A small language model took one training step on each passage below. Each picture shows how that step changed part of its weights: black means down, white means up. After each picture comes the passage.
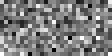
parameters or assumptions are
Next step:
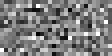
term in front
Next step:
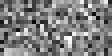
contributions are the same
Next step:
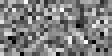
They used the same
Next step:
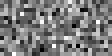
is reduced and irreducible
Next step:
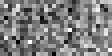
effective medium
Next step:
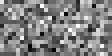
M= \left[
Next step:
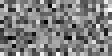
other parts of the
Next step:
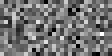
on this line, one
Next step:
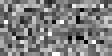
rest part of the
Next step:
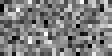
homomorphism $\varphi$ from
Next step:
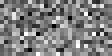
$x$ has no
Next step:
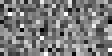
exists in the sense of
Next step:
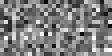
on $A$. But
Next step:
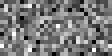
of the vertex set
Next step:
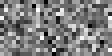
where $X$ and
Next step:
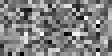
any integer $N$
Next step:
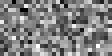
be a \dK
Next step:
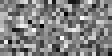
\Vert \pi
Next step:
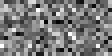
We will construct a sequence
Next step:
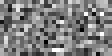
obtain the following system of
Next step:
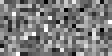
including the step where
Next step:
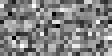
Construction of
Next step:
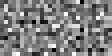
examples of a general notion
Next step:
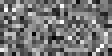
study of modular
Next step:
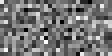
deformation operad on
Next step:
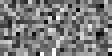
so that by means of
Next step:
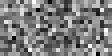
continuous, as noted
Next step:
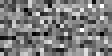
the following theorem holds:
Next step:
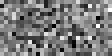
$P$ of
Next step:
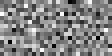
\rightarrow E_3
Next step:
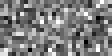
is an isolated
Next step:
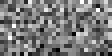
this persists
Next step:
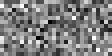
$$ \eqalign {
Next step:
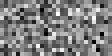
that the globalization of
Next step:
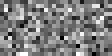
unit ball. The proof
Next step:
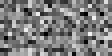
the following particular definition of
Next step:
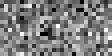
of the general problem of
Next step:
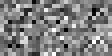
necessary optimality condition
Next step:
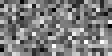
of $M$ and
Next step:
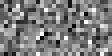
equal to i, respectively
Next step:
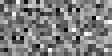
sensing, this
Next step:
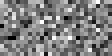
Among all
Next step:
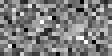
and the general solution
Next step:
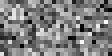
Factor {\em
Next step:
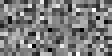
are all embeddings,
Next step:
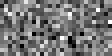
ideal of $R$
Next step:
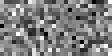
Borel measurable
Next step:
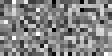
refine this theorem.
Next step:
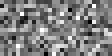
two points land in
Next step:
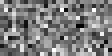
in geometry. The
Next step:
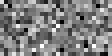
be a flat itself.
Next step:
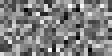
the major tone
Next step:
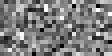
weight filtration
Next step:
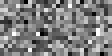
which results in a set
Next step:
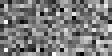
lots of studies
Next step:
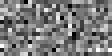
which is a contradiction to
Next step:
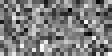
it, as a
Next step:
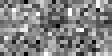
Zahl $\varepsilon
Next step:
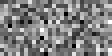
This upper bound is in
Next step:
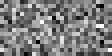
and consider the following system
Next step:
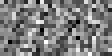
$\lambda \in
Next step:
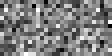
where $X\in
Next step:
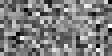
the first three roots are
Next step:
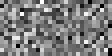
all optimal specs.
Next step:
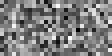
an adaptation of
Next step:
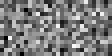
the previous section we
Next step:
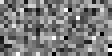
a cost functional without
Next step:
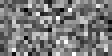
the quantization of
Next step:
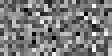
the limit of elements of
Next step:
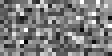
positive number $\epsilon$
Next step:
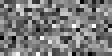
symmetrical at the same
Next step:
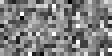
+ y \right)
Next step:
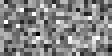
polarization. We
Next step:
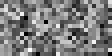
For any $x
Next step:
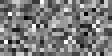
\in \L
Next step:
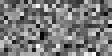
large $m,$ that
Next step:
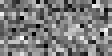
till the end
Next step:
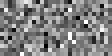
easy to prove.
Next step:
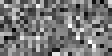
with an optimal scalar
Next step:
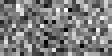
following parabolic system
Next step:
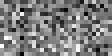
by Fisher's
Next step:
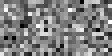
The generalised
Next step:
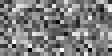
normal distribution with mean
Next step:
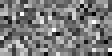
is $4\,\lfloor
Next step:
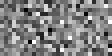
the opposite
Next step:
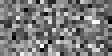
our assumption. From
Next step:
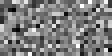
\sm c)
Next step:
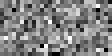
Nr. Br
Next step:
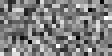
compatible with the inner
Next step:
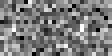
this probability keeps
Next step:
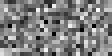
To give an illustration
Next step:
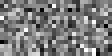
sequence is given by $$
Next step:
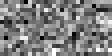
which is a modified
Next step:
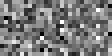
was observed in
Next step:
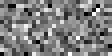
discuss the obtained
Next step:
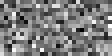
to a wave facet
